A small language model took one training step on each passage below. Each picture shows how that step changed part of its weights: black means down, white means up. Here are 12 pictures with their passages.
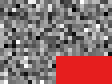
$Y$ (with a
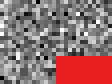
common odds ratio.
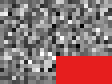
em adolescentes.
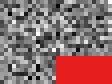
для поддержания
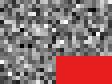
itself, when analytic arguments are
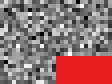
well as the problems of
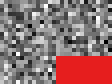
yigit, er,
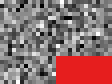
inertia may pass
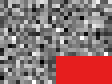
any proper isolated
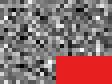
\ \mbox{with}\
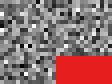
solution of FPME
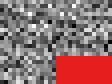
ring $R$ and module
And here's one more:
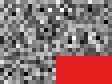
is not topologically
